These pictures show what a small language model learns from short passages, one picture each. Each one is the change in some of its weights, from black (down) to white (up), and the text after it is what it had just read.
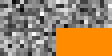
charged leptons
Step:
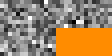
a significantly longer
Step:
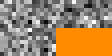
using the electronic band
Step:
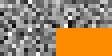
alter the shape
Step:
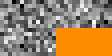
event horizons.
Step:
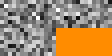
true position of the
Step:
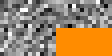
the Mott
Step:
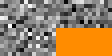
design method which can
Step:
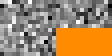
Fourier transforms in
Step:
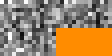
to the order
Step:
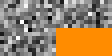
to participate
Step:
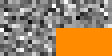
and noise. The
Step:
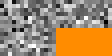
essentially occurs near
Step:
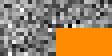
perform X-ray
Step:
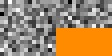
a positivity bias
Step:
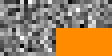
Fermi function. For
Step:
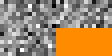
the cavity at the
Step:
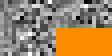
models. Model predictions
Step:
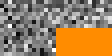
is interesting to note
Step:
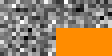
that the effect does
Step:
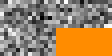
reduces to the
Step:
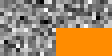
are used to describe
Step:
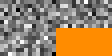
dependent upon
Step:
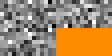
equivalent stable
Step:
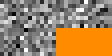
the MCF
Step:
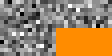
error we commit
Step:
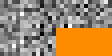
terms of the minimum
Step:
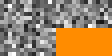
show the results without
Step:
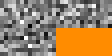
than 0 or
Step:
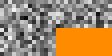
of the core and
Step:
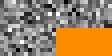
gradient and how
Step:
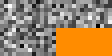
addition, the
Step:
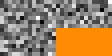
and allows to capture
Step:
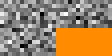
of electric potential generated
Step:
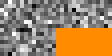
film (1
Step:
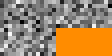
the low-energy
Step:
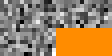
Cru &
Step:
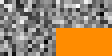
In the limit
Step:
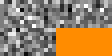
fully conclusive
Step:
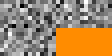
the nominal
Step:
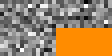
more details. As
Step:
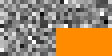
of initial conditions
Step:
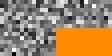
is regarded
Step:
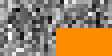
to the usual
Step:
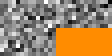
set by the energy
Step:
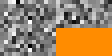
set, for
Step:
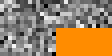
regions respectively), the
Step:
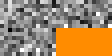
the corresponding real time
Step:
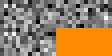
boson per
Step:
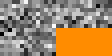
observed difference in
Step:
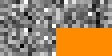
to use difference
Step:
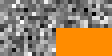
that there is a
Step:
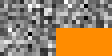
attained for atoms
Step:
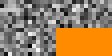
uncertain. To
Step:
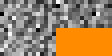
the superconducting
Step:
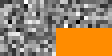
approximation works rather well
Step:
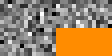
points are a
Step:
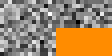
of the wavefunction
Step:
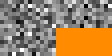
for each method per
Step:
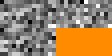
and Sciences
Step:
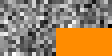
we have the decay
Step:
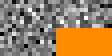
interacting waves
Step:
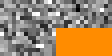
on $N$
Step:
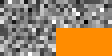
is there exists
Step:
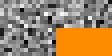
standard deviations from
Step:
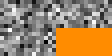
nuclear magnetic
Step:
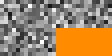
a single new term
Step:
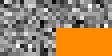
curves of IL
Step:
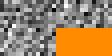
the spectral and
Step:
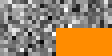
relations for the
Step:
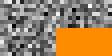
algorithm to optimize
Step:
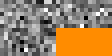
are expressed as
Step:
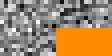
the given function;
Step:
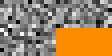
with the claim
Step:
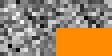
modulated by a
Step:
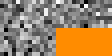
A few comments
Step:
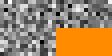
of the This research
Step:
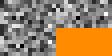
and thermal conductivity
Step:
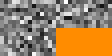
gas and show that
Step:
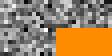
1a) yields
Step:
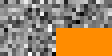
our perturbative description
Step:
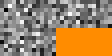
than the last layer
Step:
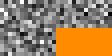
(with an
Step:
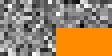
show the internal
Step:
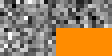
the settling
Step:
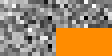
conditioned values of
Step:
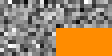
function of injector
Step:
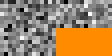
The predicted mass for
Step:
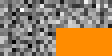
the ZPF
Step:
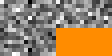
a role and it
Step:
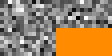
modes can induce
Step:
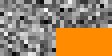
are solutions of the
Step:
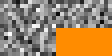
As the average global
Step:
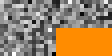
result from the
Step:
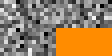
Z) mode,
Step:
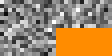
Based on the
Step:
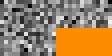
also in situ and
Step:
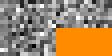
all flavors
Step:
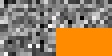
which leads to
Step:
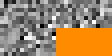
which lower bounds
